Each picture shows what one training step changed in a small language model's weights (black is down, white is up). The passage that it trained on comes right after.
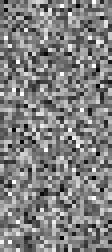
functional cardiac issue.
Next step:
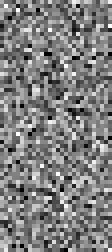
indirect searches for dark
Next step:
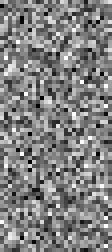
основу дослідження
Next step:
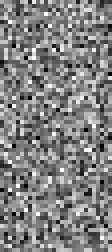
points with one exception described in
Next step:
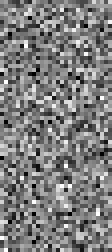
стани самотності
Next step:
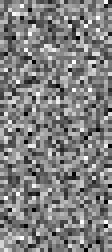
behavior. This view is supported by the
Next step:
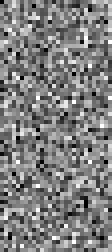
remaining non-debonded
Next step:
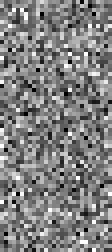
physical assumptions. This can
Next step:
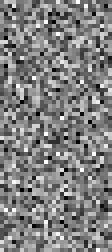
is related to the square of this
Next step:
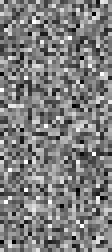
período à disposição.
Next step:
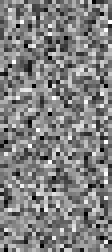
was inserted and taped to the
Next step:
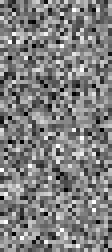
At one loop, quantum corrections
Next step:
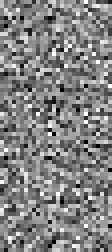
в сочетании с
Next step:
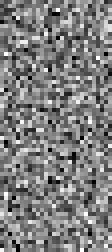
general practitioners should play an
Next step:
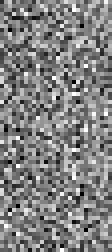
International Journal of Control
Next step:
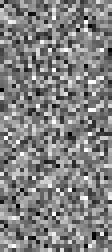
va urf-odatlarini,
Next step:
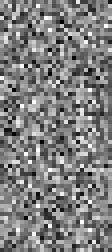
(details of computations see in
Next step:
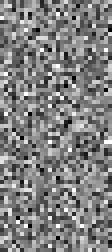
opération de filtrage de
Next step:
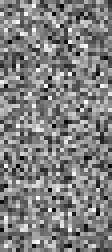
что «Если стороны
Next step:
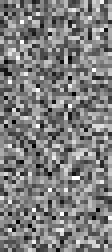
Amanda Ramalho teve
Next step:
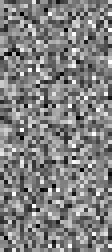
di Hem's Institute Kota
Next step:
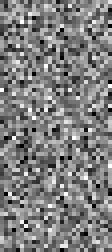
nutqlarda ezgu
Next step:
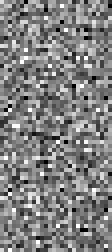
first order LF method, again with time
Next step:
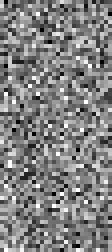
the amplitude of a Gaussian
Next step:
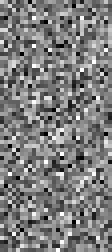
EDITORA. *La
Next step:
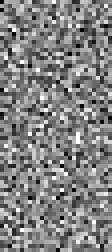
their insights and experiences,
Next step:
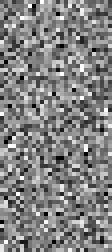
load models for railway
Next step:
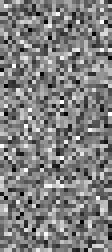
and Q is right hyperideals of
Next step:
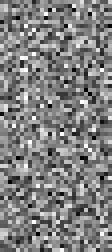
The secondary data were collected from
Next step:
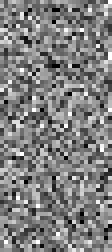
of each participant was assessed on a
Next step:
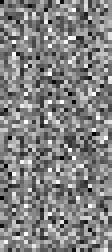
olish yondashuvini yanada
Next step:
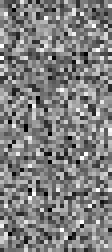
Protecting sensitive user data from
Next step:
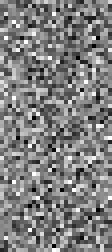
carry. The expressions giving the
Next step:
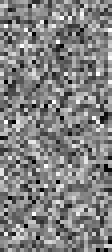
Average cooling load,
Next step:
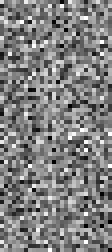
M5S 1A7, Canada
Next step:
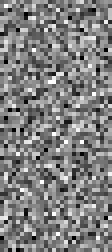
que rinde posible poner en
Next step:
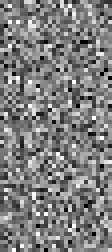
extinga y en que a cada uno
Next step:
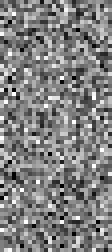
the physical properties of systems of
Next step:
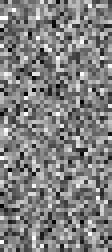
Author affiliation is defined in
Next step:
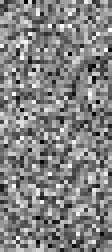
extent to which the National Drug
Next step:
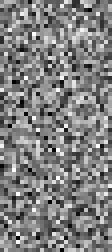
of dimensional attributes." In
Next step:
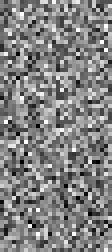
histories. It will be important to
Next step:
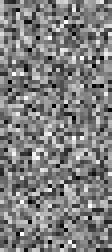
with Investment and Capital
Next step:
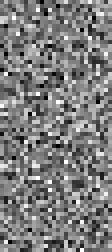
novo modelo de atenção à
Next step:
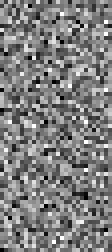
{\bibfnamefont {W.}~\bibnamefont
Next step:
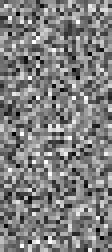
stanu v Ukraini*
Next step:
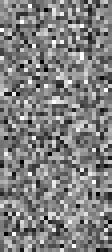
source size and an assumed
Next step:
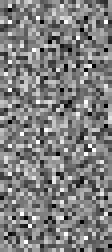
se inserten y hagan suyo
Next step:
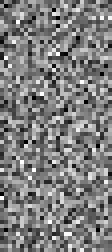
of the total number of matched
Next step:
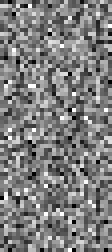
Spatial Point Process -
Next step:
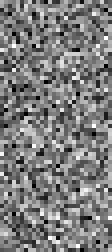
de Revisão terá formação de
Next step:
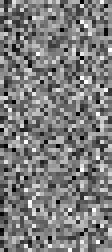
is empirically concluded as:
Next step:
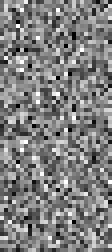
utilisés sont TRADOS
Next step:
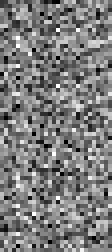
шикастланиши ҳам
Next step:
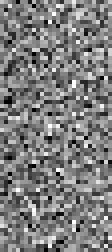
J.M. Gnanasekar.,
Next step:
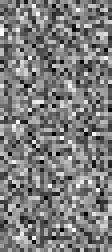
better than they actually do (7).
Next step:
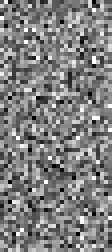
strong ethical principle.
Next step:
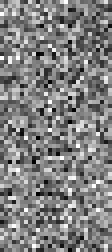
strategiyasini takomillashtirish
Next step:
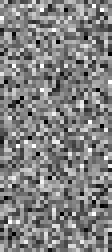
The mean score was 2.65 and
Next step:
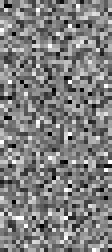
a deeper component centred close to
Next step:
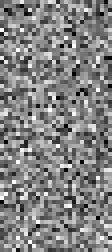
втім, за цією
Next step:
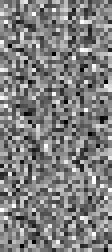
de um ecossistema
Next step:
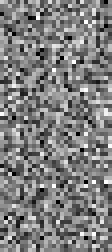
Furthermore, it focus on
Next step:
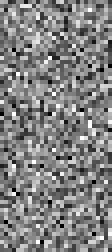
balki subyektning
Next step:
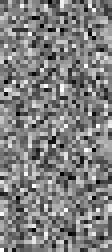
o'lchov kolbasida
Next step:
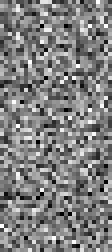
Thus the difference in illumination is
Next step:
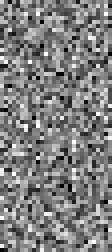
tend to capture the complex layers
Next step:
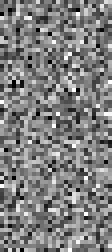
Variance Inflation Factor
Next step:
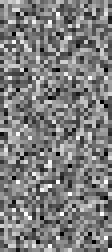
is rather contingent on whether the
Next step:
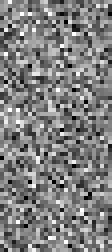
colors of the arrays. Once
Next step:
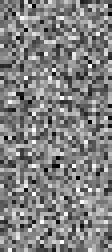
Head-Polynomial, the
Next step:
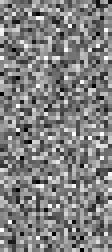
operacionalização das ferramentas
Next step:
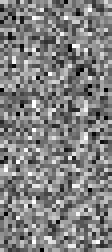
галантность; - Д –
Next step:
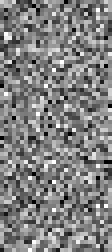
. Received ; in
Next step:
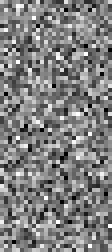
sOCTA quality assessment model results
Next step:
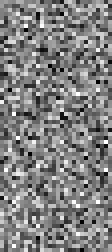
for these analyses. We have tested the following
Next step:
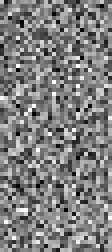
with congestion for Internet users
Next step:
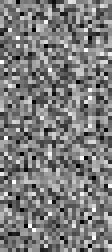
\\\nonumber =-i\omega\tau
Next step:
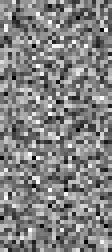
1 года — около
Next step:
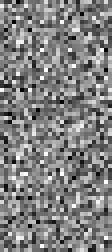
Palm Kernel Shell
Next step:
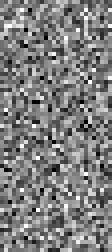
axle power*). $$F_p
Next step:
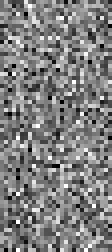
indifferent. Supplementary
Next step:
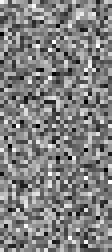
в медицинской
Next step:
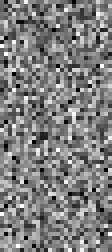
equation was created to account for the
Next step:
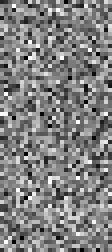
the need for a data-driven integrative
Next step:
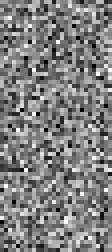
parents' super-ego; the
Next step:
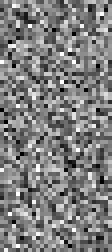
is in accordance both with the NC
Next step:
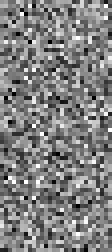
by the solid square are described in
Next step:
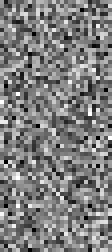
assumptions. Furthermore, we
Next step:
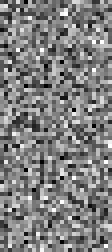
or logarithmic translations if
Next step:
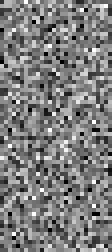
goes beyond global
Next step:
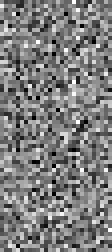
são espécies a sanção
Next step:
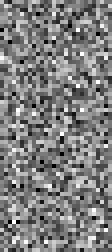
considered only as sources of knowledge
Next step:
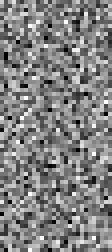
este el lugar para detenernos
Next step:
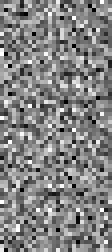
olib uni o'qiyimiz va
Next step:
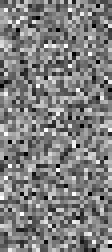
Leaf Lab is one of the
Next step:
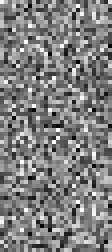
spectra (for neutrinos)
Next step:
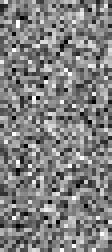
compatibility with the PSC
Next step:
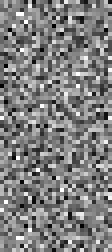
to measure a continuous power--like
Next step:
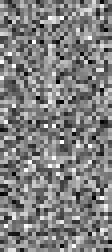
right of the active pixel
